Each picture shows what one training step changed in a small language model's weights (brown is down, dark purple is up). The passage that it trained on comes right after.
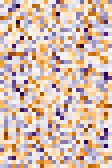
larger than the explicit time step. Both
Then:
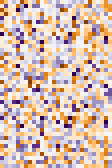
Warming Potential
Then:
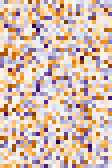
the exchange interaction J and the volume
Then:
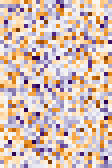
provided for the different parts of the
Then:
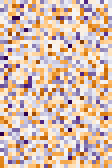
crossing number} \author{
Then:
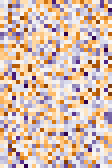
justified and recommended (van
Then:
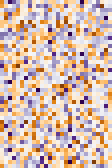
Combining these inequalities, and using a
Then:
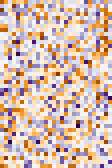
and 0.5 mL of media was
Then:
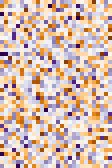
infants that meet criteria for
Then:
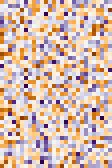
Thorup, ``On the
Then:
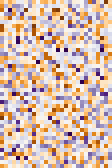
they already support SSO, implemented using
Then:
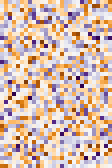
Injury (2nd
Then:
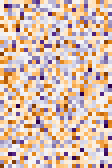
of the cashew nut industry
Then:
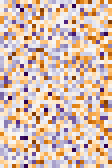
nature for possible improvements.
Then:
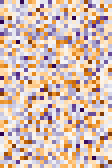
\kappa$. $(3) \Rightarrow
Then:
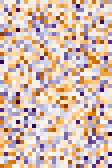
$Q(x)$ expressed as a
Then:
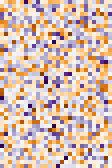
our loss function takes on a more
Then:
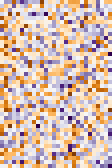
then ``the conditionality principle is that
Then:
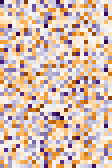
buku dan karya
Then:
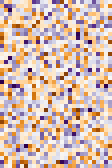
incubation $\rightarrow$ infected
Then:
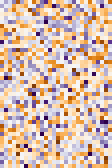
we address the resource allocation problem for
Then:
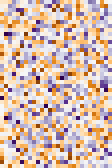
of elasticity as that of
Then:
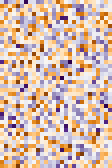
resulting smooth transition functions will be sections of
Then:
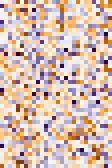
process memory at 1 Hz
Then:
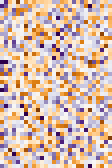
or Invisalign, demand training specific
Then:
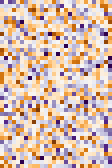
demanded (depending on whether
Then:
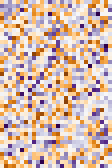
increases, and as the duration of this
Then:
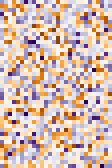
entire solutions of \eqref{bi}
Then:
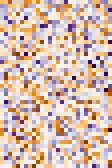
me".⁷ He opened a
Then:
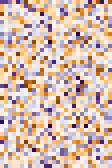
i\leq d$\,, and
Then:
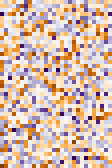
implies $q(t)=0$
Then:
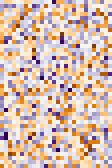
to the Transparency, Open
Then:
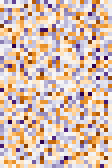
arbitrary locally complete intersection in a linearly
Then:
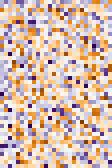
> 1$ if and only if it
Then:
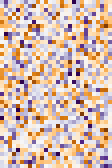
of its best features. For example,
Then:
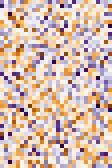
Killing spinor is invariant.
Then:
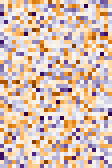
mobilise adequate finances for
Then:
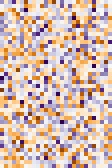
a polygon is identified with an
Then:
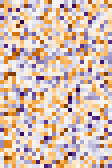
material presented in this thesis.
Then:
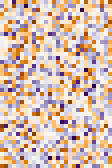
ma: maleus,
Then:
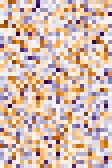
the underlying data shows that this discontinuity
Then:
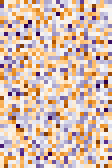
which may has a positive effect on the
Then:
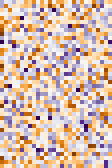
approximating $\DtN$ by
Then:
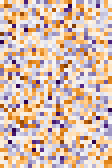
observations of deterministic systems indeed yield special
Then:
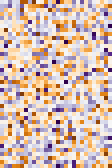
are fundamentally concerned with
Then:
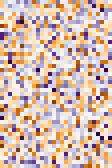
and tax avoidance are interchangeable
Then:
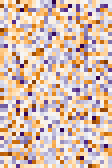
international competition. The Ministry of
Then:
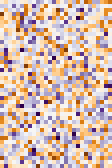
that follow amendments to
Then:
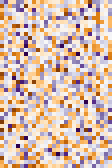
(d) indicate. Part
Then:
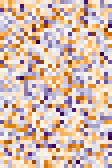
. The set of all words over
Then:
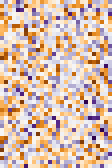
(dpi)], compared with an
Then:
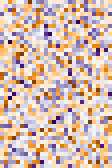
associated with a singular spectral curve. The
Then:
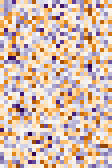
graphical interfaces. -
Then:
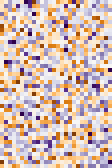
of~$-\eta$ with this projection
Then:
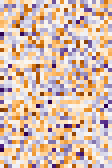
to pick out key points and keep
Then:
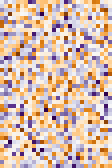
to licensing images of public
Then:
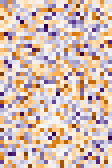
$\nu$ into the whole domain
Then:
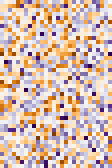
of those reactions have been explained on
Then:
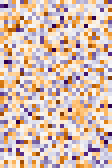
of women is recognized not in the
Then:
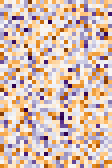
Since $f(u)\ge
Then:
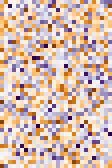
have that the representation $\rho$ of
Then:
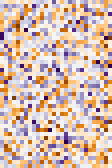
to satisfy some non-local compatibility
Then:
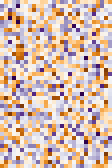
be not more than 2.0%
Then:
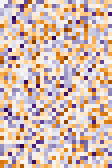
case of manifolds with standard boundaries for
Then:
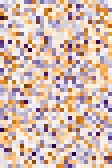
this designation is at all appropriate for
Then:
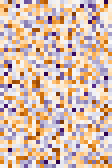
model trained on ImageNet dataset
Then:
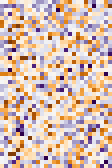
with a collective reflection: building
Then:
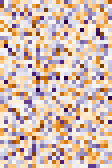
these days. Smart home automation
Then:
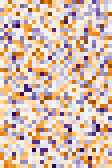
in Table 2. We observe that the
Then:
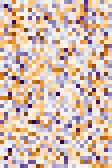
is considered. The percentage of water
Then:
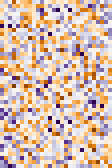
again we apply DG IIPG
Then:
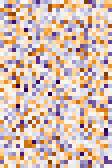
reference: we compare the value of the
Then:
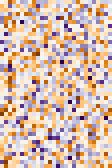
demand measures the responsiveness of the
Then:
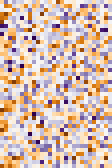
as a reminder of the correct
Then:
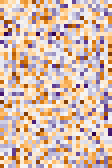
coprecipitated or
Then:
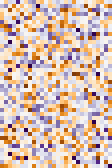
be done remotely using the
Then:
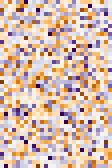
so that one would expect any alternative
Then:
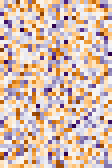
through professional processes, from market research and
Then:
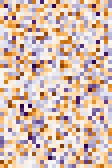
un responsabile ma non
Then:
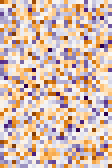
- Data archiving including metadata standards,
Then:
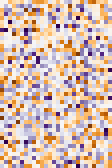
the $M$ trajectories, leading to
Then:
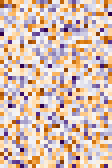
bigons. As a result the curve
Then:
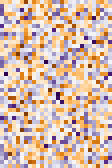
to be essential for life³⁵:
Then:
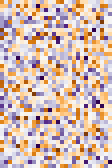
AND PRELIMINARY
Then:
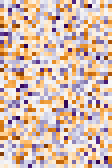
or may not be related to the
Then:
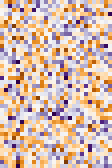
the same structure and composition as that of
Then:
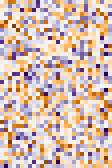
the computation for significant relationship between the general
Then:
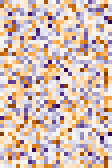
the subscript 0 stands for the
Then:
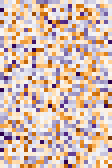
visualization interface and an Incident
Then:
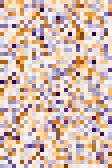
RESEARCH OF
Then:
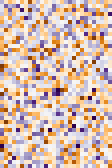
for each fixed $\omega \in
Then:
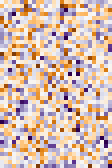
reap tangible benefits beyond the
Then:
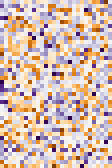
G1/S synchronized
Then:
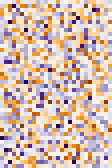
results. Observations of the different
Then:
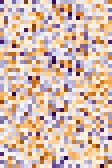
initial clinical symptoms in affected patients.
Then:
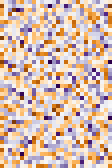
Lebesgue Space norm as well
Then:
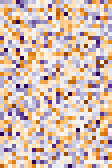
= 1 &\quad \forall t
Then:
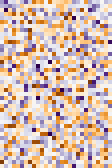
The rows are exact by definition.
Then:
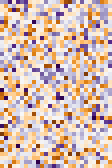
Thus \begin{align*}
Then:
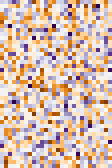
while the second article adds a sufficient
